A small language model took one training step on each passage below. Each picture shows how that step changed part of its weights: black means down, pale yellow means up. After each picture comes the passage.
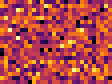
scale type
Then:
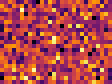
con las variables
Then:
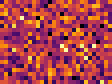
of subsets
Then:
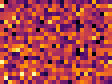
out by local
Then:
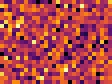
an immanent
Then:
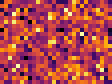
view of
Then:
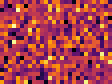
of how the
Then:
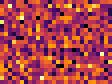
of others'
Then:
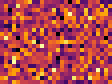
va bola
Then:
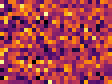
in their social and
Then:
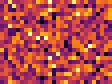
not only increases
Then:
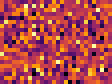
$\rho$ such
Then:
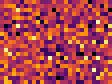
(and we
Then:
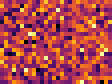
takes place
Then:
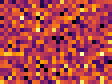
arrows from
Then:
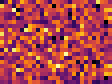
determinant Let
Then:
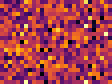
the set of
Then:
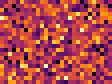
ті чи
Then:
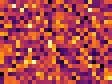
cannot be
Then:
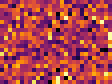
model with a
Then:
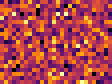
del pasado
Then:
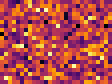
note that
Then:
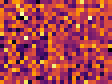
if the cost
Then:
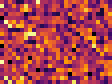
be found by
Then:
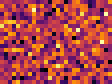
an equivalent
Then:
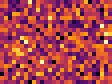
of $G$
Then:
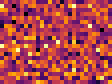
estilo de
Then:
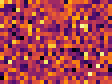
of the Results
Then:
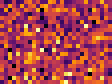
the development of
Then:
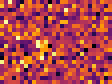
cell on its
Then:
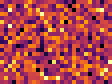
to meet the
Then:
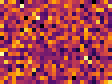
in this work.
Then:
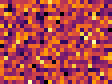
n}$, then
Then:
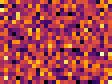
of isomorphism
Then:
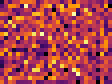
but additional
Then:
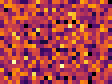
type. In
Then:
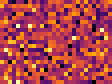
follows that we can
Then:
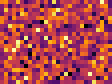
Fourier system
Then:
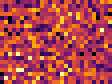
Here we show
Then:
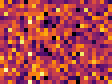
whether to
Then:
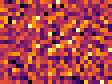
of smooth
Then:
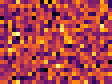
another one
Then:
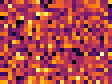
of issn
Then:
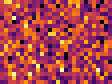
stream function
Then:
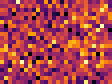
root and
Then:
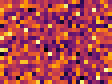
validated in
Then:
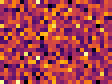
the chemical
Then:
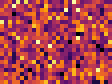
changing the
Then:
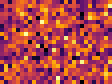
sociali ai
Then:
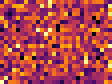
East in
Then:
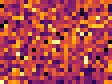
formulae in
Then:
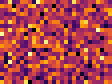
important to the
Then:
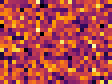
germs at
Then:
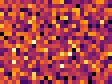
results. In
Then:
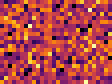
from just
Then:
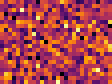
bir ما
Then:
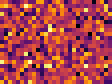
obtained the
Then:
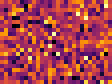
of change are
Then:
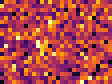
telles que
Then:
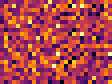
a precise
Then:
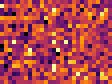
una planta
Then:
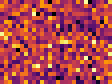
(a) are
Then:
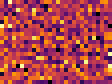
for example
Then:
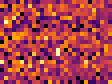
2 and a
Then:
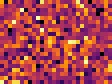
points in
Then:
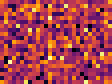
of which is the
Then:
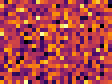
as the travel
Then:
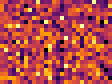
și asupra
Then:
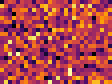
la web
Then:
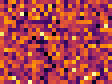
then the equality
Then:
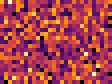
the principles
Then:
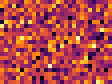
We have $$
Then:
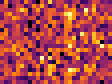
pois o
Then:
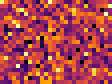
the map $j
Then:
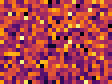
the Stroke
